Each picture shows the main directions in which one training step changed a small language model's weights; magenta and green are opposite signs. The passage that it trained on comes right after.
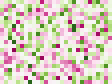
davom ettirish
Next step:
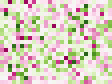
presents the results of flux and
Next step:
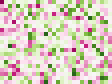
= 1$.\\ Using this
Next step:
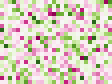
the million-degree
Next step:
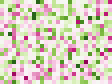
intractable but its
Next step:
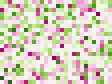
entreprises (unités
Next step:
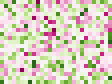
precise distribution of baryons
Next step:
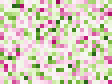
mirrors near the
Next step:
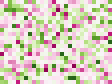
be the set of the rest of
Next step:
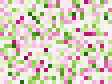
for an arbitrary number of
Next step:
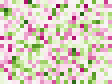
As a result of scientific
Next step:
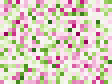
yoki hayajonli
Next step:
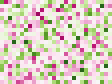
solid square for HH
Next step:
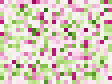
geografia era
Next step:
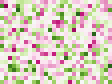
la construcción de una
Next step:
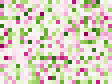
promover o letramento
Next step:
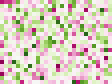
classification in
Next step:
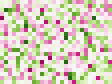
la diversification de
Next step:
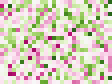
composite system. Our results
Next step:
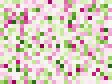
sigmoidal growth
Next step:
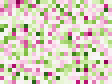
to this analysis. Errors
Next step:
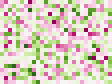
Einfluss auf das
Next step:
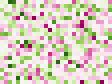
the faintest bin than
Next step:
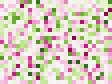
background interactions indeed have
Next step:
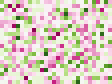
others on the basis of
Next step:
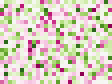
the analysed signal \fs.
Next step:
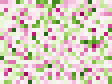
publicado pela
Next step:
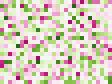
"un'isola che
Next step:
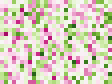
as much as 22. The
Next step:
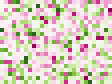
\cdot {\widehat {\boldsymbol
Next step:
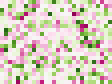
развитии ряда
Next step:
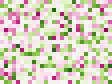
recolección de la
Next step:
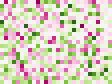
ва малина
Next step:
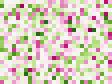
Böden können so
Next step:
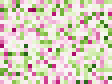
que certaines unités
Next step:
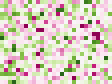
Oeste do Pará –
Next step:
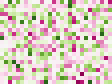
bo‘lsa ham
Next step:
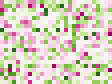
\approx {\tilde
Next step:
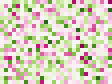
bizga bunday
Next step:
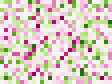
do primeiro autor
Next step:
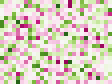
of Competence in
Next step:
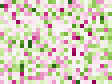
ресурсу та
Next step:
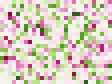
jurnali, T.:
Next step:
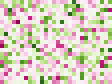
more importantly it shows that the
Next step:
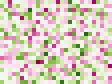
paths and thus the
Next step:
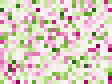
the relative rotary strength
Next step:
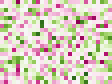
müzik ders
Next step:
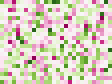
olishga va amaliy
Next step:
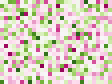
vitamin B12
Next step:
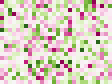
discussed here are therefore
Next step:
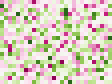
lattice. Then heat is
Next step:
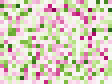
known as Line
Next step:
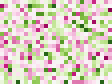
we call the quasi
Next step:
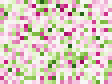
of the three polarizers but
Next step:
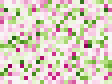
to recover the formants.
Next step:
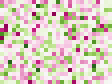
Zeit hätte man
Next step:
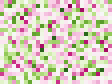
brightest region, in the
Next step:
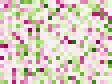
Erdelyi, R.
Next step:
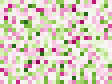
dependence and set ${\bf
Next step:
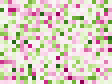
embedded into
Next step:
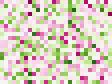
conflict of interest.
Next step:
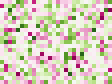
subsequently generalized by
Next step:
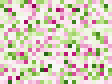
$E$ correspond to the observations
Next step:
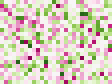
rus tarixchisi
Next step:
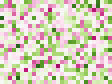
retrait ou de
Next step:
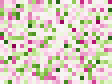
quantitatively examine the
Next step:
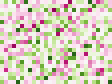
Shunday qilib,
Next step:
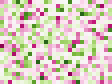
a unique and stable
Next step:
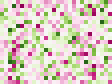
and assuming a recurrence
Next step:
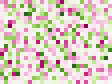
interstellar medium
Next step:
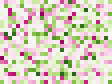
between NP are responsible for
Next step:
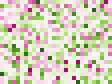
Brasil, o
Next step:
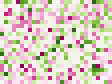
the search results that are
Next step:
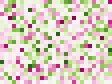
e do adolescente,
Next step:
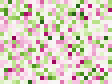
to DDL training for the
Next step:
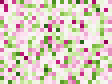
du développement
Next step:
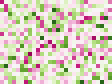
the five-dimensional
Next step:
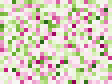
atomic data for iron
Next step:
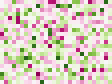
pekerjaan dan
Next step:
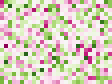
7b shows a contour
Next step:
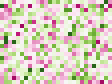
with metallicity are
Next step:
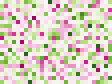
fits and evaluation based
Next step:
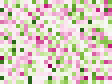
model has been extended to
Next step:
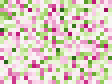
pares. Este processo
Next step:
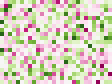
of normal files.
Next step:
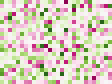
the disc-to-total
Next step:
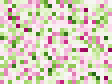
$\omega$ and $a$ if
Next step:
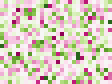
dasturlarni chop
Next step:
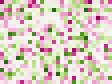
\begin{equation} \epsilon =
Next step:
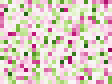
do niwelowania
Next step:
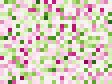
таблицы норм
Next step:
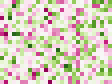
preferiría. En
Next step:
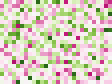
of mirrors in
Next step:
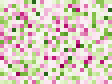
\Bhh inclusive
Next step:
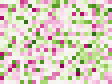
seen in Eqs.
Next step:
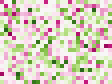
schemes over a
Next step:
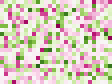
CPW with capacitors and
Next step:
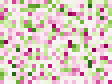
at another time, in
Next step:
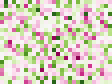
die auf ihrer
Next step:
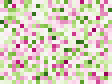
al. A cross-sectional
